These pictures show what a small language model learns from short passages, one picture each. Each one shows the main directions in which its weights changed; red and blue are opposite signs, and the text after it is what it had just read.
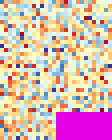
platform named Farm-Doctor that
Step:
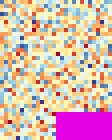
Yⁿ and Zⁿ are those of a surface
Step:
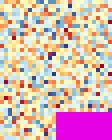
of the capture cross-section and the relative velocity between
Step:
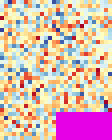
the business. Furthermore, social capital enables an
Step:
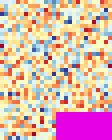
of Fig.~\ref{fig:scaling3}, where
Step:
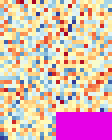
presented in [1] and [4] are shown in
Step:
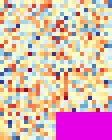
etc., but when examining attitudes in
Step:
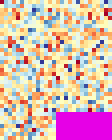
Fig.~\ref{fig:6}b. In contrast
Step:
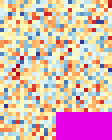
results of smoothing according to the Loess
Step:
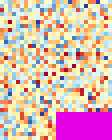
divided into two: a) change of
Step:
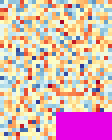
were removed on the twelfth day after
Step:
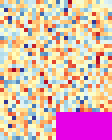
variation was compared by normalizing each condition with $\beta$
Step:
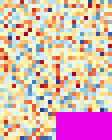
properties they can exhibit. In this paper, we present
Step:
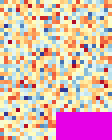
Figure 1. A Schematic of 4
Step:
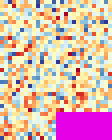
pregnant again. Evidence suggests that
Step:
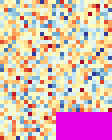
\label{avg} \end{split}
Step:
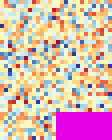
for α , a specified range of K was
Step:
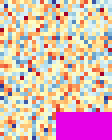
are lightweight, sturdy, and relatively
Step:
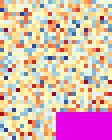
TF= tf; %final time of
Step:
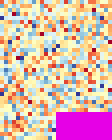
the merged QR code. - Use
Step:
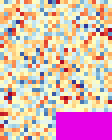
managing animal feed sales within the
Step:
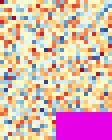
distance of 2~\rm kpc, the total energy
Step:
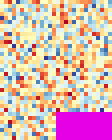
is confirmed by the variety of approaches to continuing
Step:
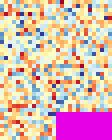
Valparaíso, Chile.
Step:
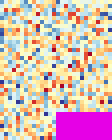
level. Surprisingly the coefficient of the
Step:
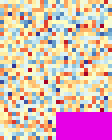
arises from astrocytes with poor
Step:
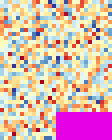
point $q_1=2M$ is a simple
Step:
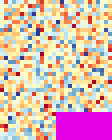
persistent ST-segment, both during
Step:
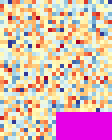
outperforms random selection, it does not
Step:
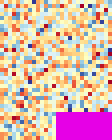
pulsation structure and its model, see
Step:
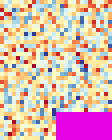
ensures that under dynamic workloads, the
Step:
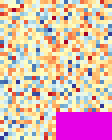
of redshifting above but this is what
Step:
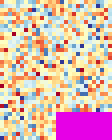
and A. P. Norden's
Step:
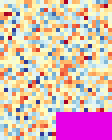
engage in team thinking. This approach is also
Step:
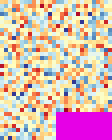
its possibly attenuated value. The
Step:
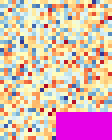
line show the standard collimation reference: above the line
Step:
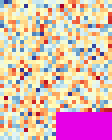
child protection employ it from the perspective of social
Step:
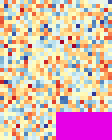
different number of the QWs $N$ ($N
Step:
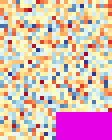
of an ice cube on PE
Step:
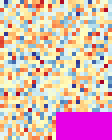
Amendment of the Constitution, this
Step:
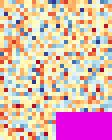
in the Supplemental Material. This
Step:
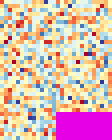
and combine thin film hydrodynamics for relatively thick
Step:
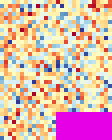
answer is yes. But that really does
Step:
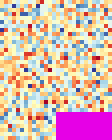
pesticides, neutralizer wash and
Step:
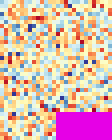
to find out and then to describe the lexical features
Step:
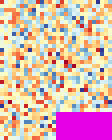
Taiwo¹, E. O.
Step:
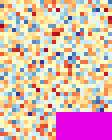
Mandelstam variables are defined by
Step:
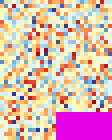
self-attends to the historical
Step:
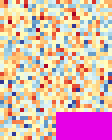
is true; i.e. the
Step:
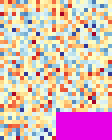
like to follow in the coming 8-10 years.
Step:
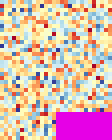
to investigate the Total Non-Ionising
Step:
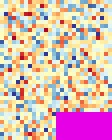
\mathbf y_{\tau+d\tau})$. The
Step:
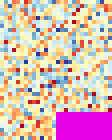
present in tissues in enormous and
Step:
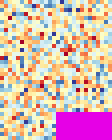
\emph{{Les Houches
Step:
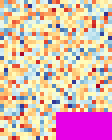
at preselected wavelengths. These absorption
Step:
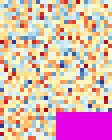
Education provides individuals with a better chance of
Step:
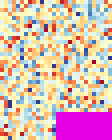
equations~(\ref{e20410}) given by
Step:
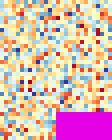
were carried out using a Quantum Design
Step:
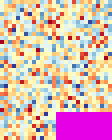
parts of the orbit (above 800
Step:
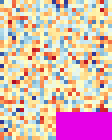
confirm that the orbit is consistent with circular
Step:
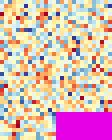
legal expert affects the case, hence had
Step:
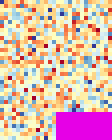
In Ref. 7 we have measured differences between thin films
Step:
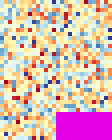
nodes due to the application of the $S$ rules
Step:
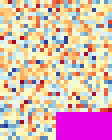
the speaker's current perspective to the
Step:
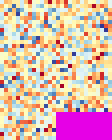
simultaneously receive full focus, the highly
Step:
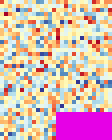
weights indicated the contribution of contextual,
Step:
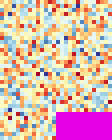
of the study showed that, to a great
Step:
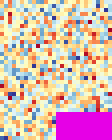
SKA Square Kilometre Array
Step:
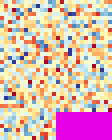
a cause-and-effect relationship between the two
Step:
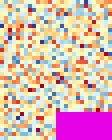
of 150 °C maintained for 1
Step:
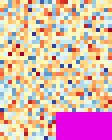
of only two localizations, with powers
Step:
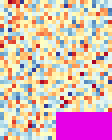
in $SU(2)$, while for
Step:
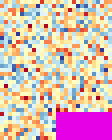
pesticides. Consider costs of
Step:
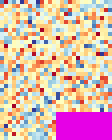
persistent, machine-readable
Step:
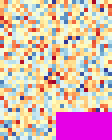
is operated by the Association of Universities
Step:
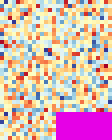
for contesting the Bakassi peninsula
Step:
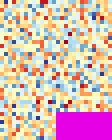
visit a website, an automated
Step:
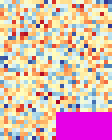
boundary ($z\rightarrow 0$) of planar AdS
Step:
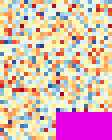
not be regarded as an anomaly, but rather
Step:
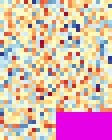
showed that (i) CSC has an important influence on
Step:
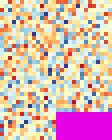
impurity levels maintained below 0.1 ppm for
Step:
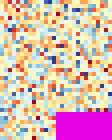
share of a city's municipal
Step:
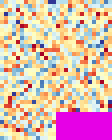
respectively. In the extremal case $\mu \to
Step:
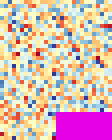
lifted off in water and transfer onto a
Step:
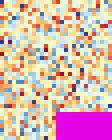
(Word, Excel. Acces,
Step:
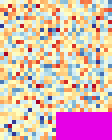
any $\delta ,\zeta .$ To improve the behavior
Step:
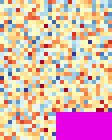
the \texttt{AWaRe} model in
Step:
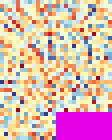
2005. Spectral alteration of the
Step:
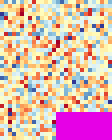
without the use of sensitive test equipment.
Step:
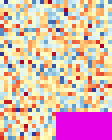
was carried out using the Davies–Bouldin
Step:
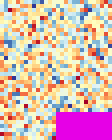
Griffin's statistical monographs and
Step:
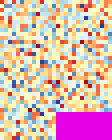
Astrof\'{i}sica de
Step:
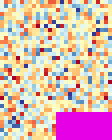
highly boosted ({\it i.e.} high
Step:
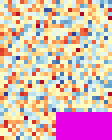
physical mechanisms in this new window, and to understand
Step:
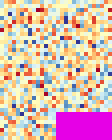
was derived from a study of \ttbar\ events generated
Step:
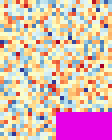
c_{\alpha,i}$ is the density operator at
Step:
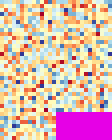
evolution (light curves), except for a shift in time
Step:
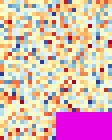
maximize the efficiency of building energy supply in the
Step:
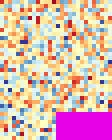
device interfaces and all of the static software
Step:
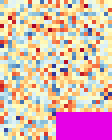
of the fan-pad evaporatively
